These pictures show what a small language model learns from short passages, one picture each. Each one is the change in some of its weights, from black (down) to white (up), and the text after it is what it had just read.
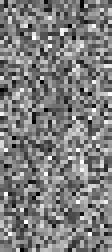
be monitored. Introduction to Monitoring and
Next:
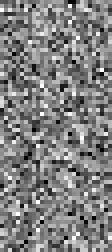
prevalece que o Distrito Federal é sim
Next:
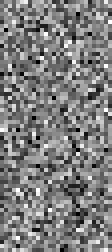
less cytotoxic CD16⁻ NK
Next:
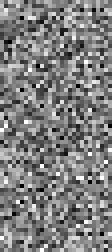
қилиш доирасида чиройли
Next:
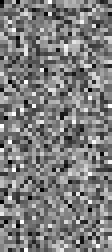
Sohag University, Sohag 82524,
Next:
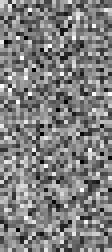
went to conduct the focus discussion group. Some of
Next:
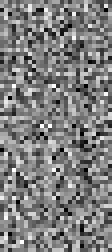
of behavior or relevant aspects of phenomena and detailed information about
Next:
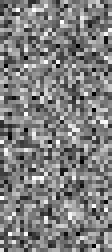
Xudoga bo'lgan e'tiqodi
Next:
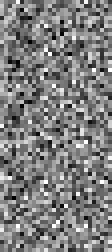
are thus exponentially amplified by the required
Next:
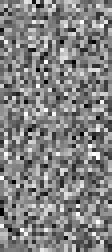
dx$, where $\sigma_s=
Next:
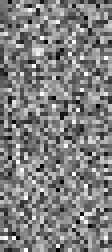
\ref{fig:mcdep}, we conclude
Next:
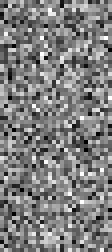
journals and international conference sponsored by
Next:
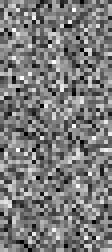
enhanced damping shortens the memory effect duration and
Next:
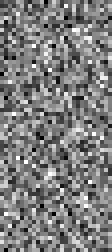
1975, revised and complemented in
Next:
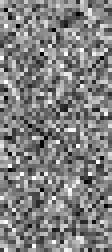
era in dentistry. Keywords
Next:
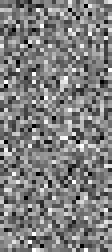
levels at 19 GHz of 5G communications. In
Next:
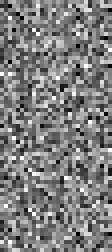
conținutul monografiei.
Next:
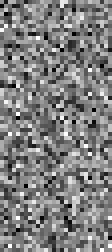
грезить о восточных
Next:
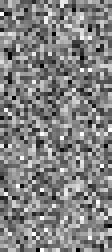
intellectuals argued that the new
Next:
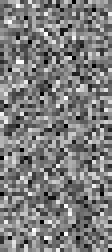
for the numerical approximation of the likelihood and its derivatives
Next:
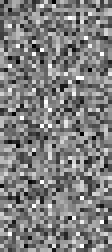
term is gauged by replacing
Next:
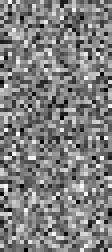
been developed in such a way that whenever there is
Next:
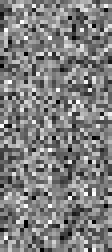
oryantlist söylemin özneyi
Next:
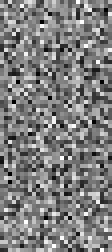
sets (e.g., plane-waves vs.\
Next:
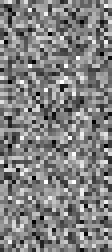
«Я вас (Я вам)».
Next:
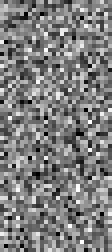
did not prevent mobility in some instances, it
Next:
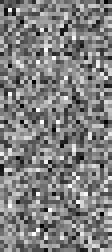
fracture collapse in intra-articular
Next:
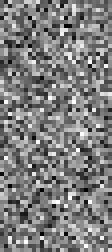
follow-up at different periods during the study while five
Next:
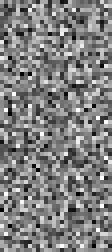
«веганство начинается с
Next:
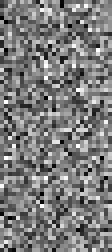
drugs, helps in reducing itching,
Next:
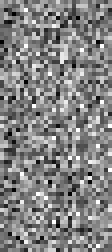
tórkini áyyemgi
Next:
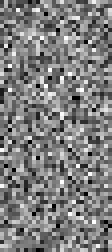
128, and 8 PPO epochs
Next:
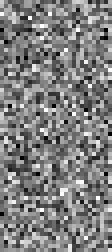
HR strategies. The organization should choose the appropriate model
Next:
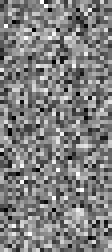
ed. São Paulo: Cortez,
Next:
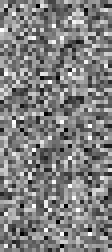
the recovery of IgY to the
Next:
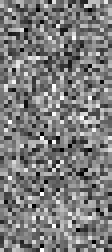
by recent experiments in weakly hybridized small-angle
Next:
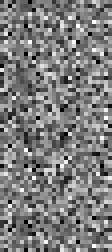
AGNULA (A GNU Linux
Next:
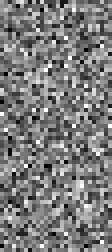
that show the geometry and corresponding state of each unit within the
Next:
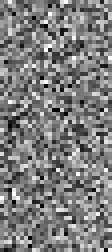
supportive in this society. But when the child is
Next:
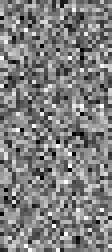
then removed by taking the ratio of these two
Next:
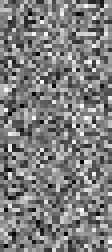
second and first terms on the RHS is
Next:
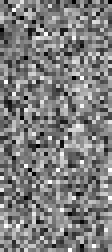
V Boegge); and 2018, 'Deep
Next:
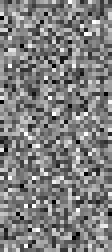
most powerful regulator of the system of checks
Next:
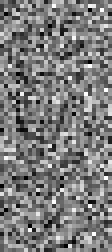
the output accuracy of the WNCS and can affect the
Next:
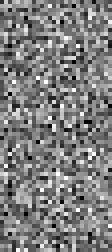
$\ell \leftarrow \ell + 1$
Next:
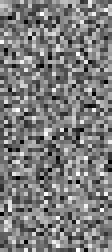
differ from each other 20~\%{}. Consequently,
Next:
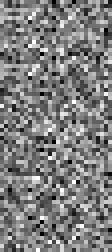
consistent...” → “Values exhibit
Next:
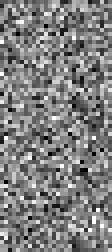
Organisational and infrastructural aspects - ▶
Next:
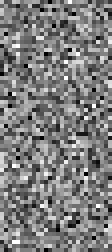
$1/5$ with only a few percentage
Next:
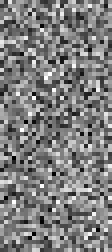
searching for articles in engines such as Google,
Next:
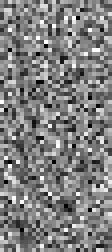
difícil acesso e que se tornam
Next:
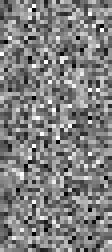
pessoas de diferentes áreas do
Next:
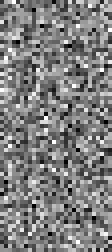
c'est un matériau léger qui va
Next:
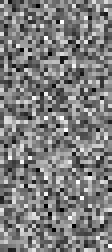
\ The length of the segment that adheres is
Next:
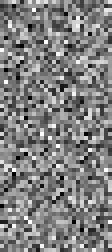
is to ensure fairness to all the individuals of the
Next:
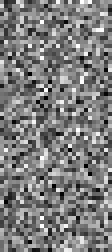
FCHI & CAC 40 & France \\
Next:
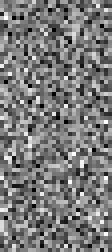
(Height, weight, Length of the lower half
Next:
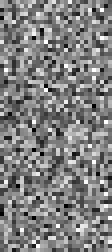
variants (problems of synchronous
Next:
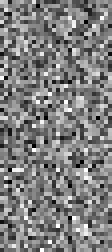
n shares and any k or more of these shares
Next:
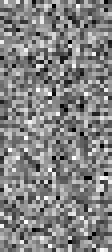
Françoise Armengaud.
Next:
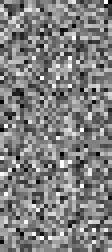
the open model corresponding to $K=-1$. We adopt
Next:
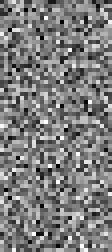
\end{equation} Using the fact that the term
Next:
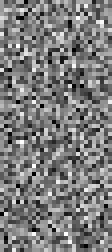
this approach is that it consumes time and space.
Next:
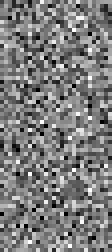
of multi-label data. In *Joint European
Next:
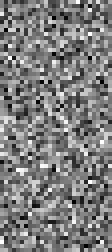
practice. It has been shown that engaging students through
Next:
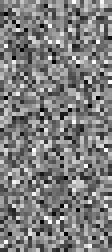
the school through a delegation of duties, and
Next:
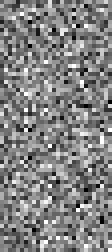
1. It should be noted that zero elements are invariant
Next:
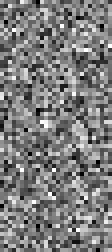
Patterns in body size are important to study as the
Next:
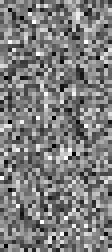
outside the brain tissue, between the skull
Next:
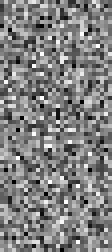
/N_a)$% . First we study the
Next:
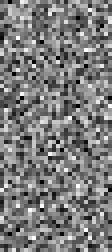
and transfusion if presenting late [12].
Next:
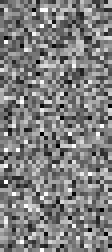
The Jacobi coordinates $\mathbf{X}$,
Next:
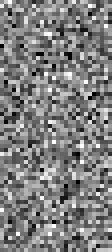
available at ScienceDirect Spectrochimica
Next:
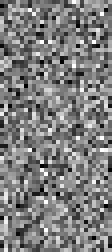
the specific ASR model used by the surveillant
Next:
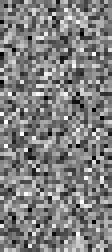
trucks Operations Officer for Records
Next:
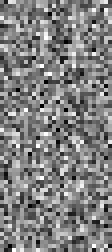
Ziyodulla Ahmadovich,
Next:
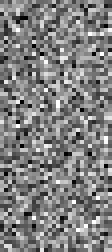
treatment by HSSF mesocosms planted with
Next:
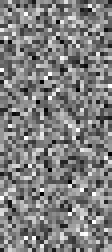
uchrab, quyidagi misollarda 4 ta
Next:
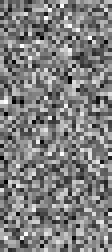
night-shift employees. Specialized
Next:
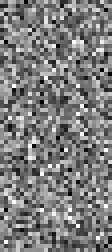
divide the planetary systems' architecture into 4
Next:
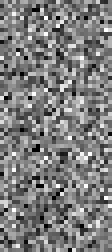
menggunakan metode blended learning melalui
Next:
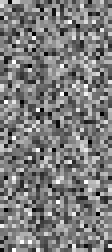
and therefore the wake effect is much more
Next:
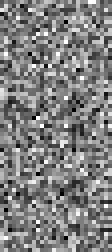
shunday deydi: «Kurashni uch
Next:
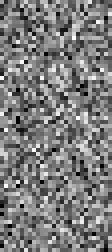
and compared to other standard algorithms. Simulation results show
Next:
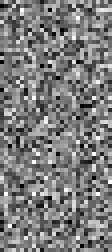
of the quantum capacitance peak. From this data,
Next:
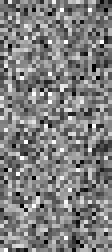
raqamli iqtisodiyot va elektron
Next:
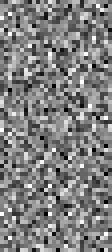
(Papachristoforou *et al.*,
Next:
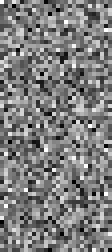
a mix of houses, streets, and
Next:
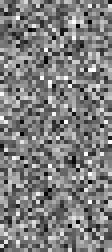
corresponding to the equally named points in
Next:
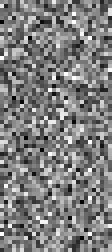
rubrics tend to have superfluous entries,
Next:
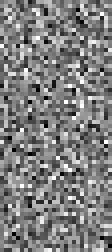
2.5. A function $f : V \rightarrow
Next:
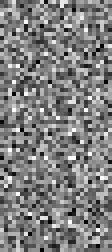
dos indivíduos em relação as consequências
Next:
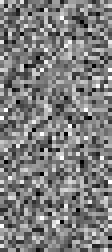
English towards the implementation of the CBC lesson planning
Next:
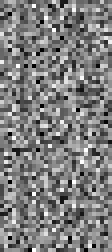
classical background field, \begin{equation}
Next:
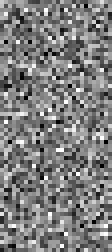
in the process. They reached consensus that
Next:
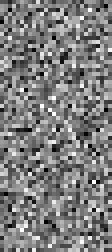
the present paper is to show that the mass and width of
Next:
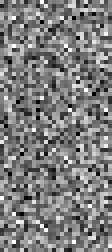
research project. (Participant) (Date)
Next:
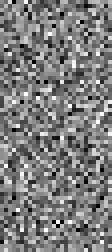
and CART, 80% of data is used for
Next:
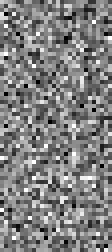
rivojlanib bormoqda, bu esa endi har
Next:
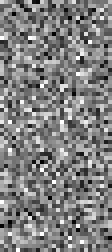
5: Addition of Other Ingredients - To
